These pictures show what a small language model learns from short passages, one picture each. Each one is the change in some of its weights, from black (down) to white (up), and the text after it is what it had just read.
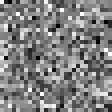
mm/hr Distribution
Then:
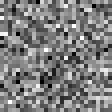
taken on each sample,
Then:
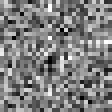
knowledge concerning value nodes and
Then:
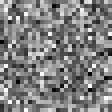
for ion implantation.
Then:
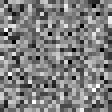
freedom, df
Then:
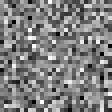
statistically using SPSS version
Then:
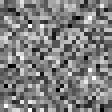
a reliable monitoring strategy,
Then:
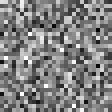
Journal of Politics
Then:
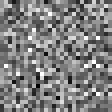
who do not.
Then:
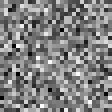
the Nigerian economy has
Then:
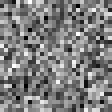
greatest angle that a
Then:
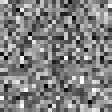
library and develop recommendations for
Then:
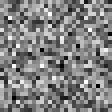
there is a need to
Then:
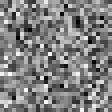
book to book,
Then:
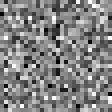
paragraph (1)
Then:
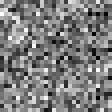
hours with a sulfuric acid
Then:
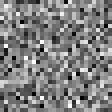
create a computer application that
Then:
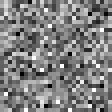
lockdown phase.
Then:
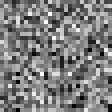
concluded that hypotension is
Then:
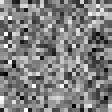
causal agent of the
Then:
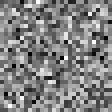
irrigation and management conditions.
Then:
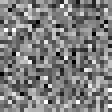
at the Consumer Data
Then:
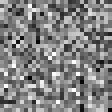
with Horizon Europe
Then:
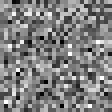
like, Ghana
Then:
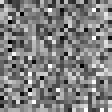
therapeutic approaches and minimal
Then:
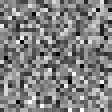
special knowledge and skills allow
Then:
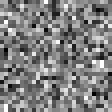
attacked watermarked
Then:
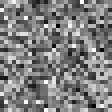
DTT and
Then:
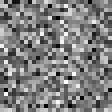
irritation. While
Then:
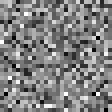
and social development.
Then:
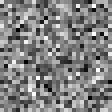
or root canals.
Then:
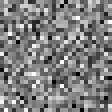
the service history of the
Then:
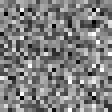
Services & Applied
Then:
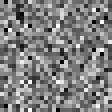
In the quoted
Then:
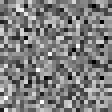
message path. -
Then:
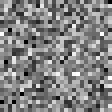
based on the processes implemented
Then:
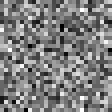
the appropriate planning of the
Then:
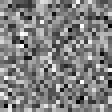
A hysteresis
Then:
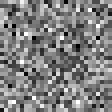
Failure and
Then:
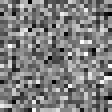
"On occupational
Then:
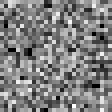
be viewed as a
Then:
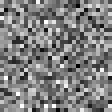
K. Rai,
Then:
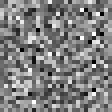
would be able to design
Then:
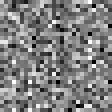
water can sometime become
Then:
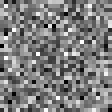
These connectors allow processing
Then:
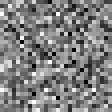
Furthermore, we will use
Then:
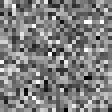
The Bayes' rule
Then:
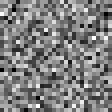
of soil properties also has
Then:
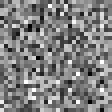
idea is used in
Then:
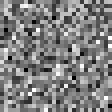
its construct based on the
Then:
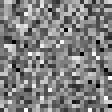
as defined by the monitoring
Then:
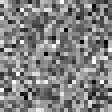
vocabulary for young learners
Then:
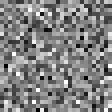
have little access to
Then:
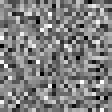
was sought from them
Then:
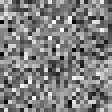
formation process and the
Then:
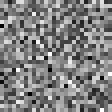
paper and leather
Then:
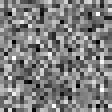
was; Pipette
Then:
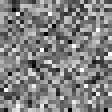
employee environmental values are
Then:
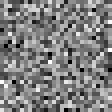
their activities, accept
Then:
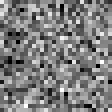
with hypersensitivity
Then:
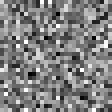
networks. In:
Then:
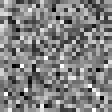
disparage. Law
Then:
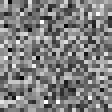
human eye, performing
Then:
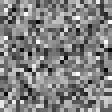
of the body.
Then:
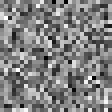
which contains some of the
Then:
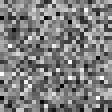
again, the film were
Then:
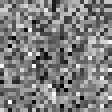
a volumetric analysis
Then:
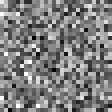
genetic resource has been
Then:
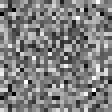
allows you to display the
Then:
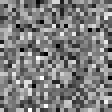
improve the execution time at
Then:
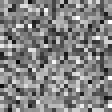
the same time,
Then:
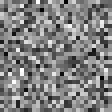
presented in several workshops and
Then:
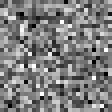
Emotion \times
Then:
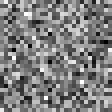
of Medical Sciences,
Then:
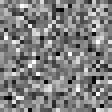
Gamma Factory generate
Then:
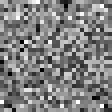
& evidence-giving
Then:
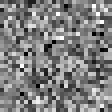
Works and Public
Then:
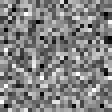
of the ear, hard
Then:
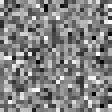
the NRF accepts
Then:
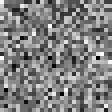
CA** carrier
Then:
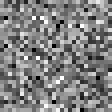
### In our
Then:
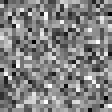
p using Theorem
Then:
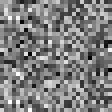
determine the realized return
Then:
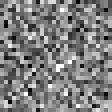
each iteration n using
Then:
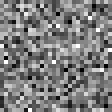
data. If the main
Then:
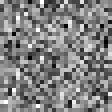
primary mode of treatment in
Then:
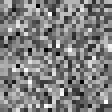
that support this study.
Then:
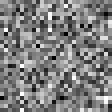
2002). Use of weight
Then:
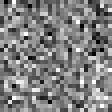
materials Optical properties
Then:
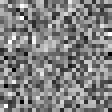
A Handbook of
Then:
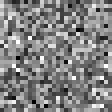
tissues, poor oral
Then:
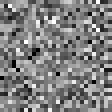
in the irradiated
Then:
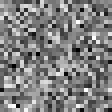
internet is rapidly increasing as
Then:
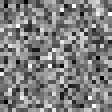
elimination of
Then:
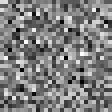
Materials and Money
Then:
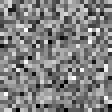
to the force. -
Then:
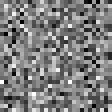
organizations to supplement purchases
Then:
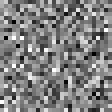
future collaborative efforts.
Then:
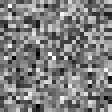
were read by a
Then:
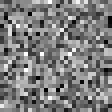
of a breach by
